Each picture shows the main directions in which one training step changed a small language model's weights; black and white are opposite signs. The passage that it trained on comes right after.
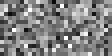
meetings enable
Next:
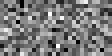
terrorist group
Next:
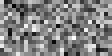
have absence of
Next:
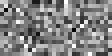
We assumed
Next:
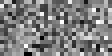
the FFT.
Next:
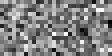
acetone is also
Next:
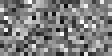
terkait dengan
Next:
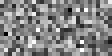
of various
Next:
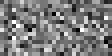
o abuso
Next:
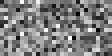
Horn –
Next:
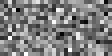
Each quiz
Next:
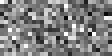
el proceso
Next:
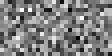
search and
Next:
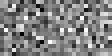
on Stonehenge
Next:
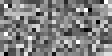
míticas del
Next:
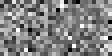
the overall system has
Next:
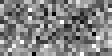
one requires some
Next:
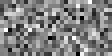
audio output
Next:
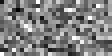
bu sohada
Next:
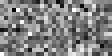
SE as a
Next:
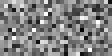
food safety
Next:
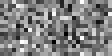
organisations to
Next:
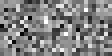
Ladd *et
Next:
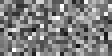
to calculate the
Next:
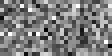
construct the
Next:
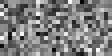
meeting in
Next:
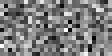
length that is
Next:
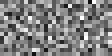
sensors to collect
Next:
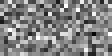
indicates power
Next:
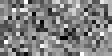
left to cool
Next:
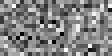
such as the common
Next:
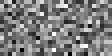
the signal can be
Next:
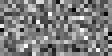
are still
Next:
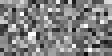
Challenges and
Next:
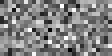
ва дин
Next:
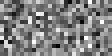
fen ders
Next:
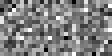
significant differences between the
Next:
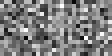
the availability,
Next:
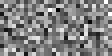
engagement and
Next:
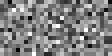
pertains to a
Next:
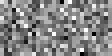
For further information,
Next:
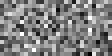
effect of internal
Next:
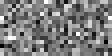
в умовах
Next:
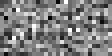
e com alta
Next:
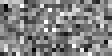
at any time during the
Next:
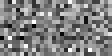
bone graft
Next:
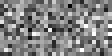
speed and
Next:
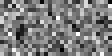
with the results obtained
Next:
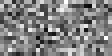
the subjects
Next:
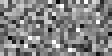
la innovación
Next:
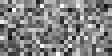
sintering or
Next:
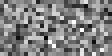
todo esto
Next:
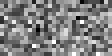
cooperation over
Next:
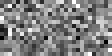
have been affected
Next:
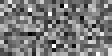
leads to
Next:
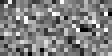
naudos mato
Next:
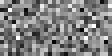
Por fim,
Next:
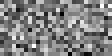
a collaborative
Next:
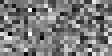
in particolare,
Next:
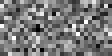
final column
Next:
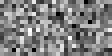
of practices.
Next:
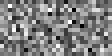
The study covers
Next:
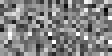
stands for the
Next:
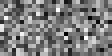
bin or bag
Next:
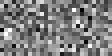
the policy
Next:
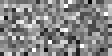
Informação que é
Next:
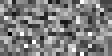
lugar de los
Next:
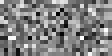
men than in women
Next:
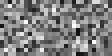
can be generalized
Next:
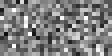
plantings in the
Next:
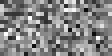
partners on
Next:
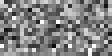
depth increases.
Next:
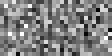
public exchange may
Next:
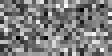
behavior to
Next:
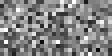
a higher educational
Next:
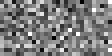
the principles that
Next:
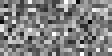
which make them
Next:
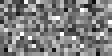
for the currently
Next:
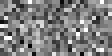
qilish hamda
